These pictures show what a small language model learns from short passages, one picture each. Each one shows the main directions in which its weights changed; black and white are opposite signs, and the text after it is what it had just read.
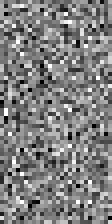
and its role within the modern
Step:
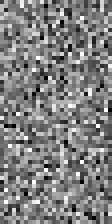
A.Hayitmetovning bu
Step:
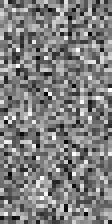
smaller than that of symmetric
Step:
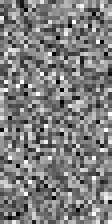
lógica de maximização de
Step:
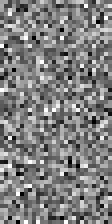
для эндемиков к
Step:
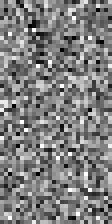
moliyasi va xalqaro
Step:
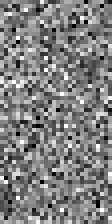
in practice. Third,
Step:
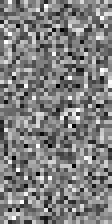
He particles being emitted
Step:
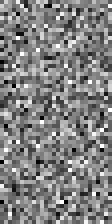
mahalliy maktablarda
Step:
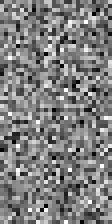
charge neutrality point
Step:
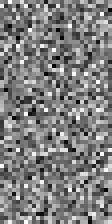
zur Sicherheit und zum
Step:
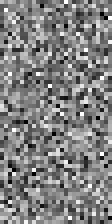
diameter gives information about the
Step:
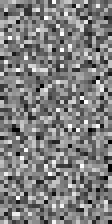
C.C. acknowledges
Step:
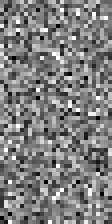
Keywords: *events,
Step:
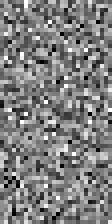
algorithm, destined to
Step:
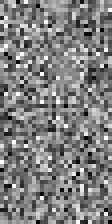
of the pristine (empty),
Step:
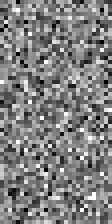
sovet qadriyatlarini
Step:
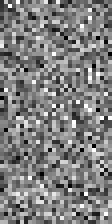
el uso de cualquier
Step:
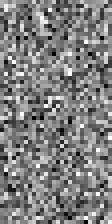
si responde de manera
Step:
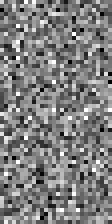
CC by moving the computation
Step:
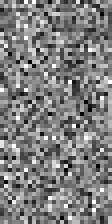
in our numerical computation.
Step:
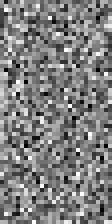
the present study. The basis set used is
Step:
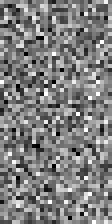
structuurregime zich in
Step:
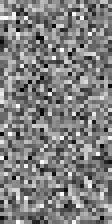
можуть допомогти
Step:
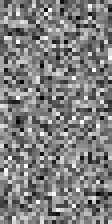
the "system" while the role
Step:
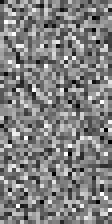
and vector mean fields. With
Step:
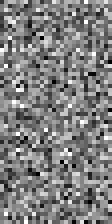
should be minimal for associations
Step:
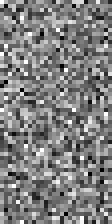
the results of the reading and
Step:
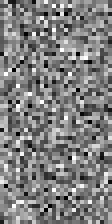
uma vez que todo podcast
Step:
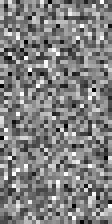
TBPX jigs (left)
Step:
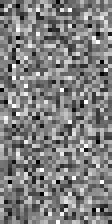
debates of architecture
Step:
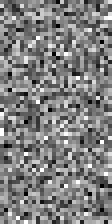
field localization around metal
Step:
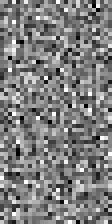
yoxud axloq.
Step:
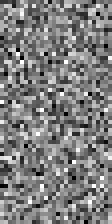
between an initial pattern and later
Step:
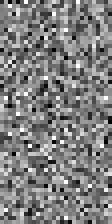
dianggap valid ketika
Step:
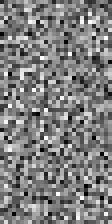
in the system. This is natural
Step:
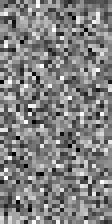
равишда 15% ва
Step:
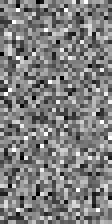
que sigamos o exemplo
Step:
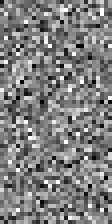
activation energy or thermal
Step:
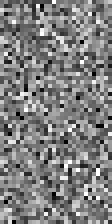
securely transmitting medical
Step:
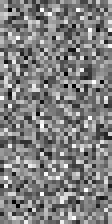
clusters starts to break
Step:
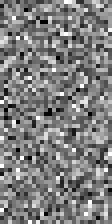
Intelligence Is Related
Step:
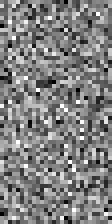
the total training-set size is
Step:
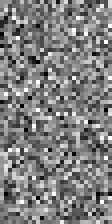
that the "obvious" solution to
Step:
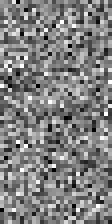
the high $\omega/T$ limit, the
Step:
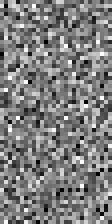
acceptance, the reconstruction
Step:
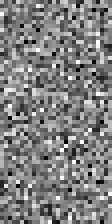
visited by $e\to
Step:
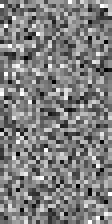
mode hybride avec
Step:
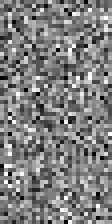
asosiy chastotadagi
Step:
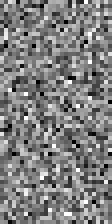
of period-one solutions in the
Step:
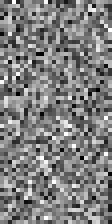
Qurbon madrasasi
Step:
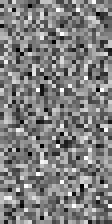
setup included an Intel
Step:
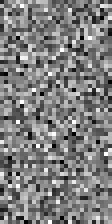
$x$ value was controlled by
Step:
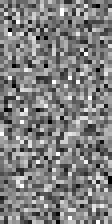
Begitu juga dengan
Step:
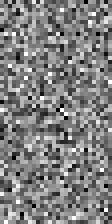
bermoqda Kun.uz
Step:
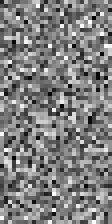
Figure 2. *C. Folded
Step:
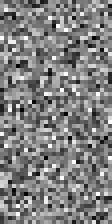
al. in prep.), which was
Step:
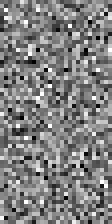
boundaries (which could be
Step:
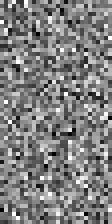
Ushbu maqolada
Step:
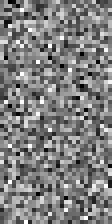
is kinematically allowed
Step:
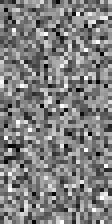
diagram of these models and close with
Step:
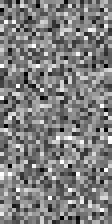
к ответственности,
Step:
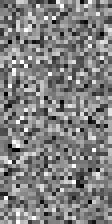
vorgebracht, dass
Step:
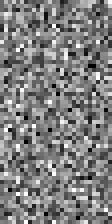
also compare the unit-batch
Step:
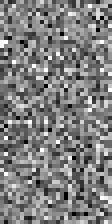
the Hubble rate of expansion of
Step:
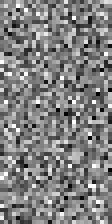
essas obras costumam
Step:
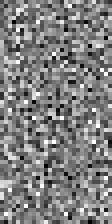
This makes $\Sp(2,
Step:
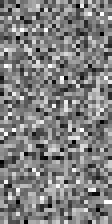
des spectateurs ayant
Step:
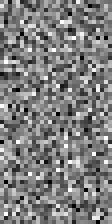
xursand qilish yoki
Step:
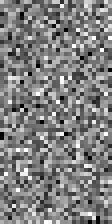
que causa a adaptação
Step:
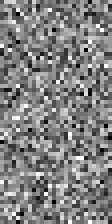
utilize the fractional power
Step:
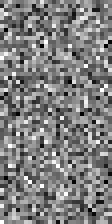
pass through each other without interacting.
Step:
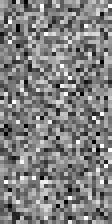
egalik qilishda
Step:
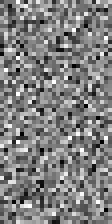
onde o sinal digital é
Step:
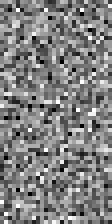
канд. экон.
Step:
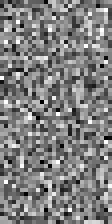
2020 research and innovation
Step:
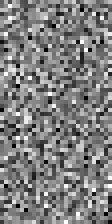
source électronique à
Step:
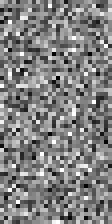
è fissare un polo
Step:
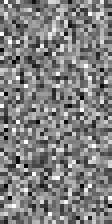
out quantum fluctuations. This is
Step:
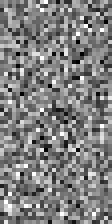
more intensive and detail work
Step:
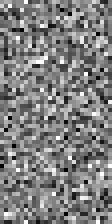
meson after a $\barBs
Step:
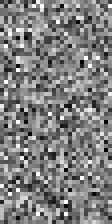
$d_2 \parallel
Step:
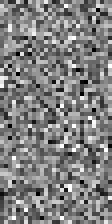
как для P22F, так
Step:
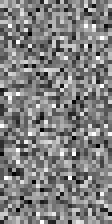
certificate exist at the same
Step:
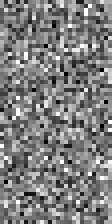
We restricted ourselves to
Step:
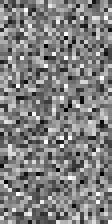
later. For a given set of
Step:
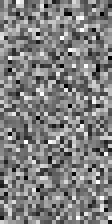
jarayoniga bo'lgan
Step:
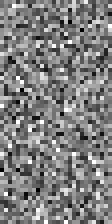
our convinent presentation of
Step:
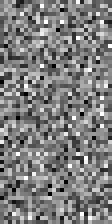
measurements on powders in the
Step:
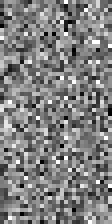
the coherent states as an example when
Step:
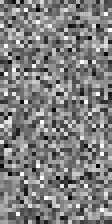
\centering \footnotesize
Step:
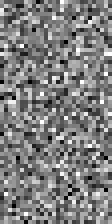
$M$, is zero, we are
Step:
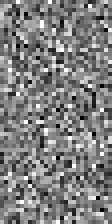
тенденций, а,
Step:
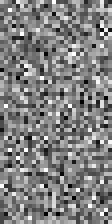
the increased bottom cell
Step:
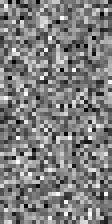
Desde quando aportei na
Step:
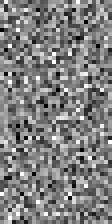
des difficultés à trouver
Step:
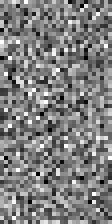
we can neither define nor
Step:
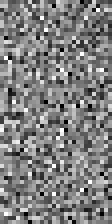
veces, la diferencia
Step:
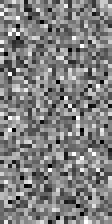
of the robots at the
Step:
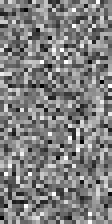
and we set the renormalization
